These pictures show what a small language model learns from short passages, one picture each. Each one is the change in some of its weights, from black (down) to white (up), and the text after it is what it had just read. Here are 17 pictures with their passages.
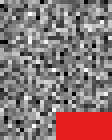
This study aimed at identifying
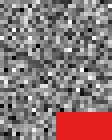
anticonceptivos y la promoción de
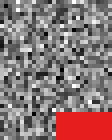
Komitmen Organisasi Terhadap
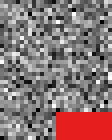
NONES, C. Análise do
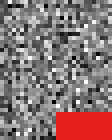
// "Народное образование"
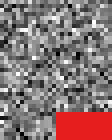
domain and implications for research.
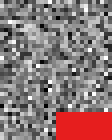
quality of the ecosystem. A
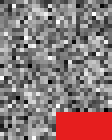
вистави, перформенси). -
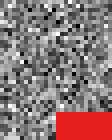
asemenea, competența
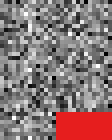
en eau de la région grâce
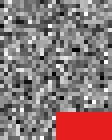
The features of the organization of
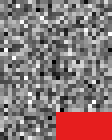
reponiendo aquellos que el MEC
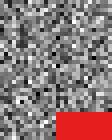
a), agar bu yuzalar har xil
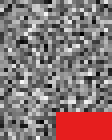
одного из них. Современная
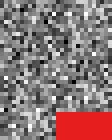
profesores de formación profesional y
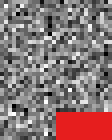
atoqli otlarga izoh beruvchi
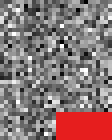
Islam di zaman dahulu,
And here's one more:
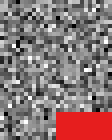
restringia-se a carência
